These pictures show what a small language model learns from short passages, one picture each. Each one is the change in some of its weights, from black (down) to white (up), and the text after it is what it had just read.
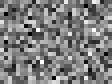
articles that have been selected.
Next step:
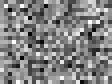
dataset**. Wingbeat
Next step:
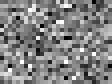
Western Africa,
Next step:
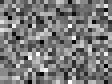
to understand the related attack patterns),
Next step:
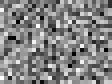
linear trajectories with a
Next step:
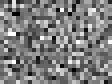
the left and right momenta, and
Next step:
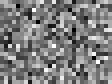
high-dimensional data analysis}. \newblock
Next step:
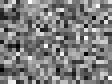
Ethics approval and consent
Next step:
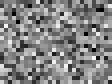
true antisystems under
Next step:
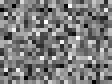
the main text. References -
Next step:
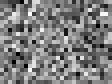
powers of the different factors are
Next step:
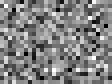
used for speechreading.
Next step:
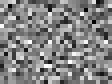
filamentary structures in the
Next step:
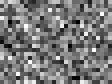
comprising multiple outsourced
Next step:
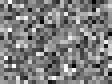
for the kinematic fields measurement
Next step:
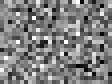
Cassava feedstock Figure
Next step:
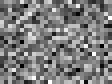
types of CRM models, in
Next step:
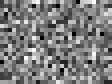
energy experiments, dark energy theory,
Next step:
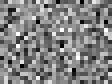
scale in Europe..... 21
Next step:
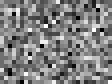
an increase in the Effortless
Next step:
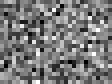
percent experienced depression and
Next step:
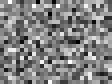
and mental exploration in the form
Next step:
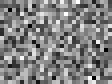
over 20 EFPYs,
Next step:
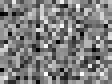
Beta and Delta variants,
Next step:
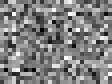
significant others in patient's care
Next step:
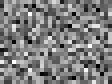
$v^2$ for the
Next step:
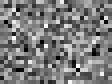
\$133 billion total
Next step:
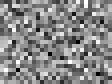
and this amount reduced on the
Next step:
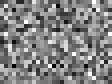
of a trowel and the
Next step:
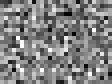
system into a set of individual key
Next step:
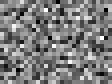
students were engaged in the
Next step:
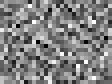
a document is displayed.
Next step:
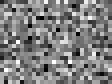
to the text specified by the text
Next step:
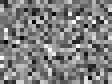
for elementary school children*
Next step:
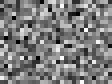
and R/S data and link to
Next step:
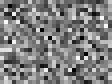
from health professionals. Rather
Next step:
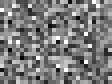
Throughout this paper, we also
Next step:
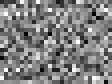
exactly $n+1$
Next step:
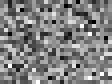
derivative, are continuous at
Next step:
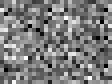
moisture content, water
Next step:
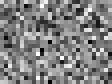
of B cells, which decreased
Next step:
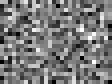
cluster states without rotational symmetry
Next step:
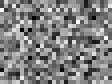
reported that microarthropods
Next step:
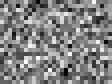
the House of Commons
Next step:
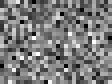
fluid inclusion samples from other studies
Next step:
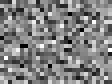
two parameters, location and scale,
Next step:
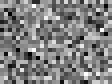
inshore, from 1.75
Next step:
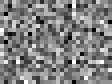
although they are always included. In
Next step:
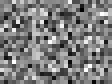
closeness of the values of
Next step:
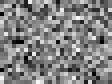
and roughly given by
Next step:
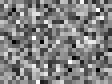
appropriate clades.
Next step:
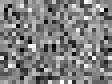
LoE as a filter when
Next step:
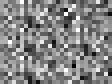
A T T A C A G C
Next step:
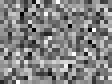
review provides an overview of the most
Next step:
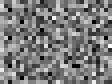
institutionally change the world via
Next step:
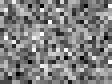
increasing during the tumor progression
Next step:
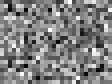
are greatly affected by the
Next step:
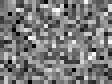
non-linearities can become significant
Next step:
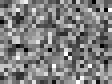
punctuation 2 9,5
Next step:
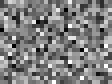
risk associated with the accessibility of
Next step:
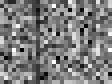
it has attracted a lot
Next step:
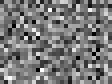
broadband modes. The joint
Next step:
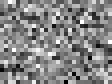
of the four compounds and the
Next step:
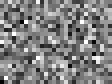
of the theoreticians of the
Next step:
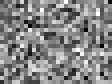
to ASTM E 8M standard
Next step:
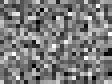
began to show signs of
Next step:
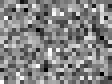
provided by the Ministry of
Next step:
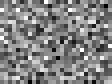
to establish constant communications
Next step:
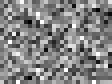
a P2P Device
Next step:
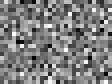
highlight the critical need for strategic
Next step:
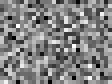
with the Belle experiment, among
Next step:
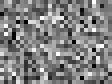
so on. The green
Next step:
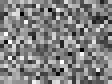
known as multi-hazards.
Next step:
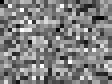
non-uniqueness of the
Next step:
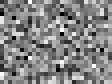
its true purpose to influence and
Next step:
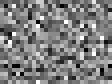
completely closed, as this
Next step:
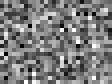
cross-correlation matrix
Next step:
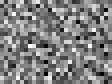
between the two cavities. The
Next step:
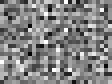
to yield reliable results for the first
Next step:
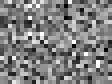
< Reference value 22
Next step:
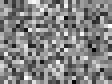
equation but having nothing to do
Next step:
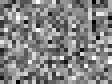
It is possible that we see a background
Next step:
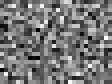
97.6% stated that
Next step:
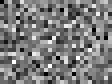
values, the DEF model is
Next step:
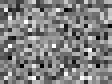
experimentalism, theory, and
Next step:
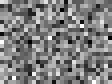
0 = \partial_t
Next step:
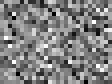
the absence of data in public
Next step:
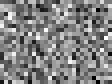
subsystems, which we called
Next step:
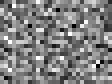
the presence of the heavy
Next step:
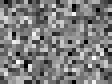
Plot of $\log k'$
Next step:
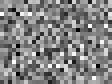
case the quotient
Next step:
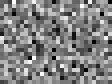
been filled and the electron is
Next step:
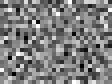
great contributions to carbon
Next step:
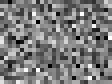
with different perfection, size,
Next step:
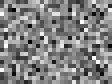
with behavior very similar to that of the
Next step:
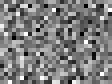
strategy of D7.4.
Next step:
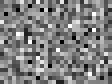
An artistic form of a
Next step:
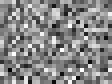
ends up with unique
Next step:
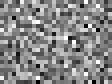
as an intregral over
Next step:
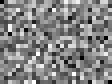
CNTs were remained between
